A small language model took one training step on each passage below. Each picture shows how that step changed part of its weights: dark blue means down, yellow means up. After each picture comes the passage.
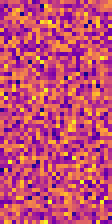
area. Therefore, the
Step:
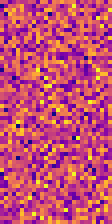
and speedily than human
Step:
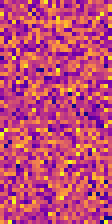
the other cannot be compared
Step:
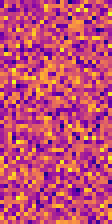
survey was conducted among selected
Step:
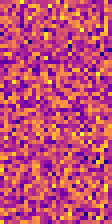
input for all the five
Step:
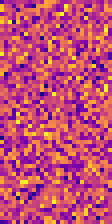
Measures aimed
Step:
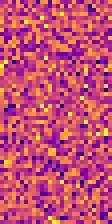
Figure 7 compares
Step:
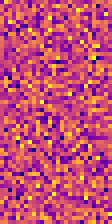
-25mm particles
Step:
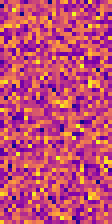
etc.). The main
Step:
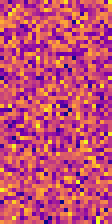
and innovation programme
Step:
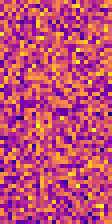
traditional and modern
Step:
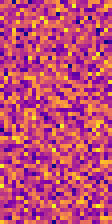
contact between cells and are
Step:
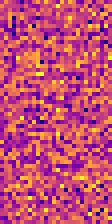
Sensors that measure
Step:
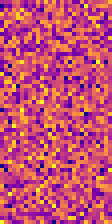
transfer. Finally,
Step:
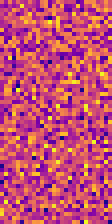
C. et al.
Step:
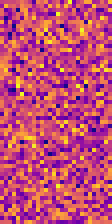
reification of music which
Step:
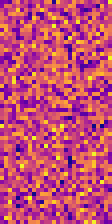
administrative and academic
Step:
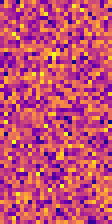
captured images before and
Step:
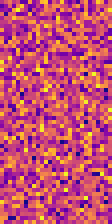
in Table 1 is less
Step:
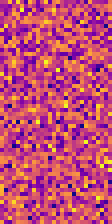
layer between the surface and
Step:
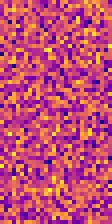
Relative WP All
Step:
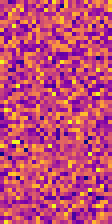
and modeling of the
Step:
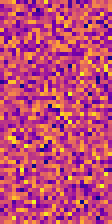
that parabolic behavior
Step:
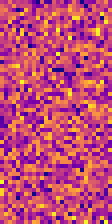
of Deposit
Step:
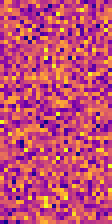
uncover the dynamic challenges
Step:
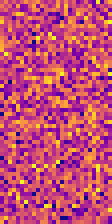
Determination of
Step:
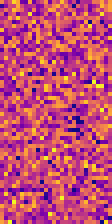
as the skin of the
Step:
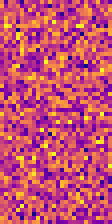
institutions in a city
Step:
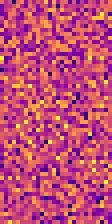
feasibility of energy
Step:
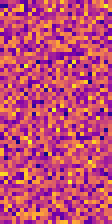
to confirm and
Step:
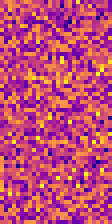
other stakeholders in a
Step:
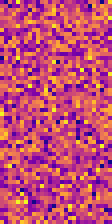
Furthermore, the lateral
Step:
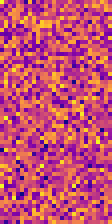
study. Performance
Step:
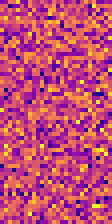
The samples were processed
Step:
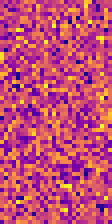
abusive language
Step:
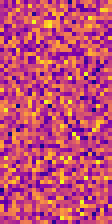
SDGs among
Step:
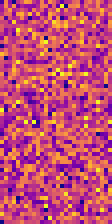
not convey the
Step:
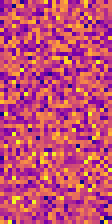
should extend the knowledge
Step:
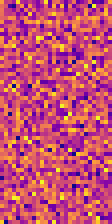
In this study we assess
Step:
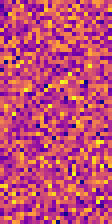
of water solubility
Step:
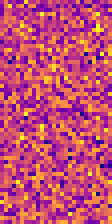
After controlling for their
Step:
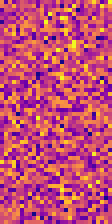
and mating system have
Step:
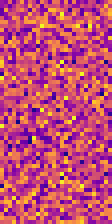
fractional evolution
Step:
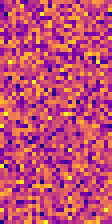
of N, S and
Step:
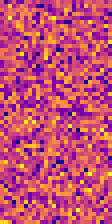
that cheating is
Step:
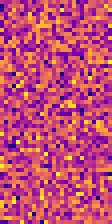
evident. The
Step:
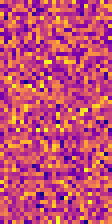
a promising strategy toward
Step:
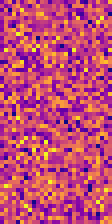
to eye region
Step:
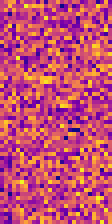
15 students of a
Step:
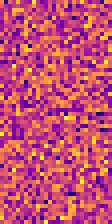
J. On the effectiveness
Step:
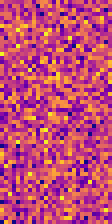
the Magnesia
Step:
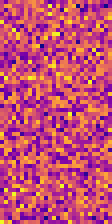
national strategy continues to
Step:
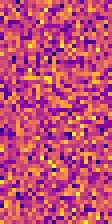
WEA problem
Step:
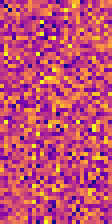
Valid Percent
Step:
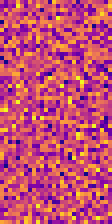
enterprises and
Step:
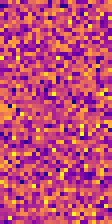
cell value, whereas the
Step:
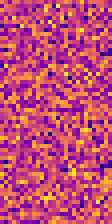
studied, weight for age
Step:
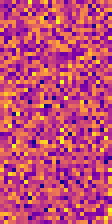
**not** apply
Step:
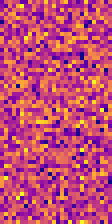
is explored to make
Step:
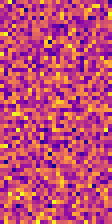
a stirred solution
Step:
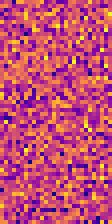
used to get other necessary
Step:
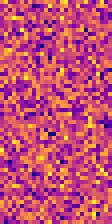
section, control gave
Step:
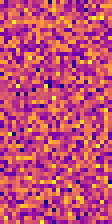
psychology, without the
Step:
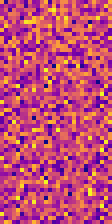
developing reliable seasonal
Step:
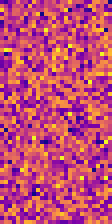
increases contact with people
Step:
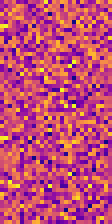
and related objects have
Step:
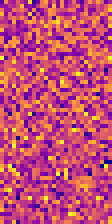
the study shows that up
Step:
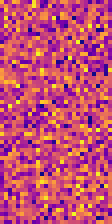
below the main benefits for
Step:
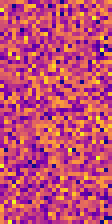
The possible causes for
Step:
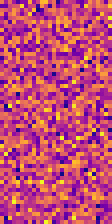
this problem. The
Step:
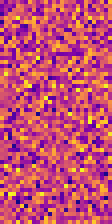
could be integrated faster
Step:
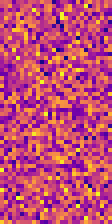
defendant can
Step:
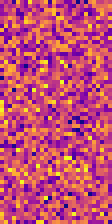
blue colour of
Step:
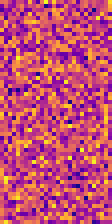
optimization of the
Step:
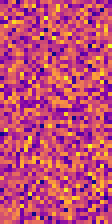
and people's faces
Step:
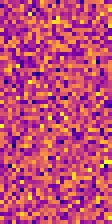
the above observations.
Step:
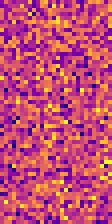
the COVID-19 could
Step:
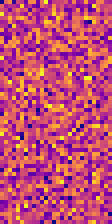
HRES is
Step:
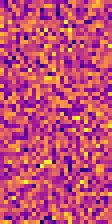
Hospital in
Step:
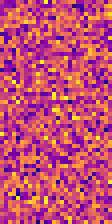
solutions can be motivating
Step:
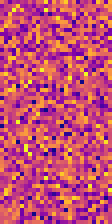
and intentional
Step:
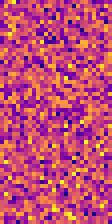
air reaching our
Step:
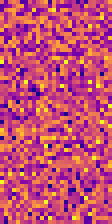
since it is often the
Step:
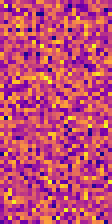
capital Sofia and
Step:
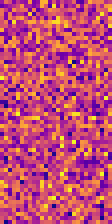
the agility test,
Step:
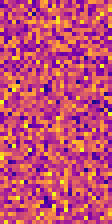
the lowest acceptable level
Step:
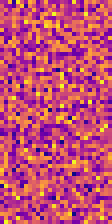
A standard test case
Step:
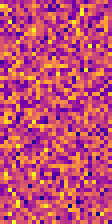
on education, financial stability
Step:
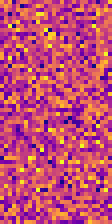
mol ⁻¹
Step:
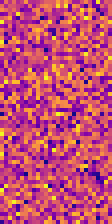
packet loss compared to
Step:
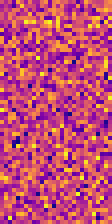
CAD usage in
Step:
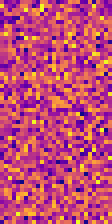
continued advancements
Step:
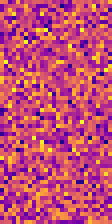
prepared using 7 different
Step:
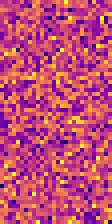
comprehension section of the
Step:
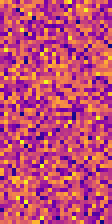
achieving high academic
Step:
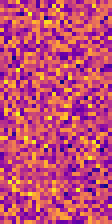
Nordic & The
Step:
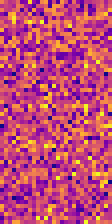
there are important stages that
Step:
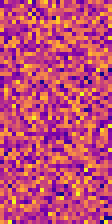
the analysis were obtained from
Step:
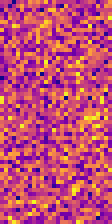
loads of short and
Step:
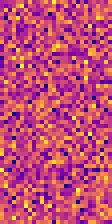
be defined as frames
